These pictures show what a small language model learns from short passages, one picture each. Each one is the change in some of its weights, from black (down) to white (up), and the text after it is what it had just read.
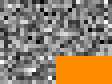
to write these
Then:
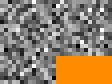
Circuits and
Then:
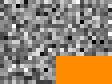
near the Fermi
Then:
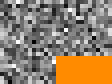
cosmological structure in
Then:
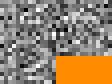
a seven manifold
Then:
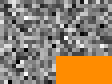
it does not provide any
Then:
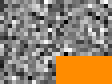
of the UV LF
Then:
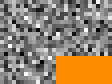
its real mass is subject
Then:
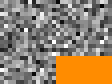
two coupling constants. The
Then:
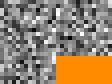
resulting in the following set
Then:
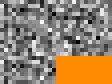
are resolving the line
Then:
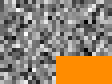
In some cases, the
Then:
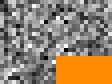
the dependence of the
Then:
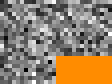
occur in only one
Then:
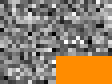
more similar to SP
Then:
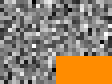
The minus in transformation
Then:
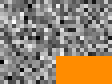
slightly above and
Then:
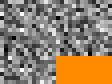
characteristic properties is the
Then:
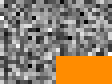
to the solid,
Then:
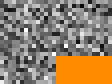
pairs. However the
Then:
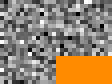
is the kinematic structure
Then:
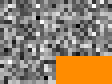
\end{equation} In
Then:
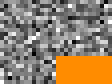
possible values of $x$,
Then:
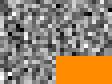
the number of transmit
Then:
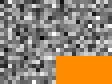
in a polarized field within
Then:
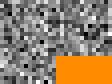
intersects topological
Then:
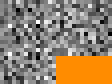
field (black and
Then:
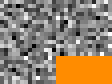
center of the array
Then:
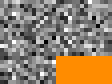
have: \bea
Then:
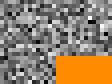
contain information such as:
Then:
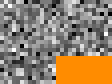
varying envelope
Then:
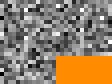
theoretical identities.
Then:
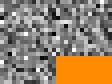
flip game.
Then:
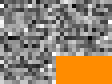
applying the resonance
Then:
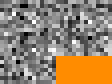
Fulfilling these
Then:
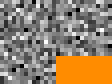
The red dashed
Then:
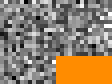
at about 1.3
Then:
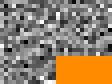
the wave function of two
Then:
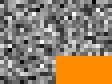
a minimal model of
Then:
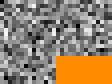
feature extraction and topological
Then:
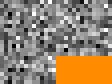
at a height of 10
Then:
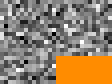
$\cC$ are
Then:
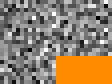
of the image. As
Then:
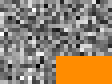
intimately mixed
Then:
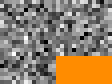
line detections (until
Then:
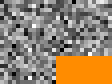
excitation on top of
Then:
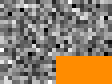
As mentioned
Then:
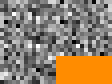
particle and the domain
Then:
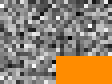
in the disordered
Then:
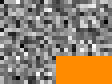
computation of various
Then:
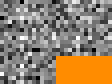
expects several
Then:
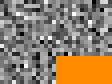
chiral sound due
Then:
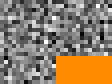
are literals or
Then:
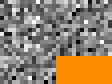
accounts for different
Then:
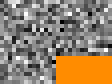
$\lambda_A$ and
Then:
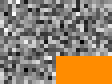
number of copies,
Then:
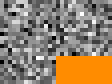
can be commuted
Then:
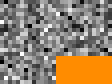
case of digitally
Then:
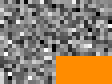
slopes of the
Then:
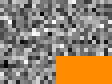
replicas of the
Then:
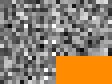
spin chain. In
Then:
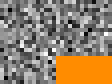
and skewness
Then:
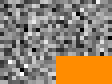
also observed that for three
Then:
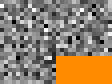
dyonic giant
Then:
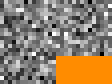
International Journal
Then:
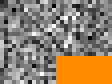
of potentials with a
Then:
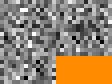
the imprimitive
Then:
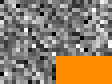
each object. An
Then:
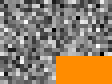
free electron to a sample
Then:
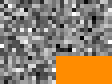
Sample Preparation
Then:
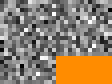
diffraction tomography
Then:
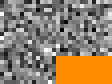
boundary between stable and
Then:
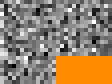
between the kinetic energy
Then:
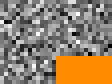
testing images with
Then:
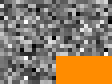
application-level performance
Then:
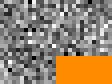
created. With
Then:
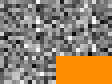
patient via a
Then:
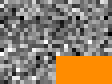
A1V spectral
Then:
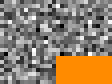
reveal whether
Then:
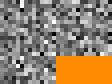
mapped to the other
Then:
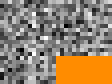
from biomass over
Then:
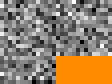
derivatives, the
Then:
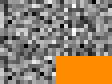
of the system is no
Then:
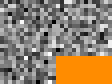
was already
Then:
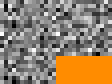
whether this was possible
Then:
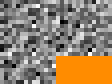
for the transpose and
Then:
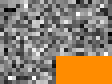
the students provided the
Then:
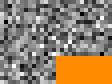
channels, or a
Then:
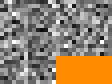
each fluence. The
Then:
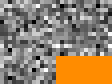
member of the corresponding
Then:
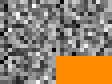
the system and that one can
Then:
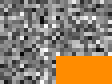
tempering. We
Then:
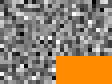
chiral spin configurations
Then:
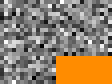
length $2\Delta$
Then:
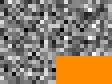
we can evaluate the order
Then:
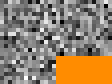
and we compare the results
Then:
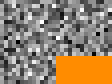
the corresponding critical
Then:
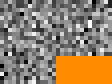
is Temporal
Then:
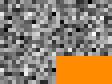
or Xe can be
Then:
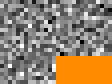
given day, as well
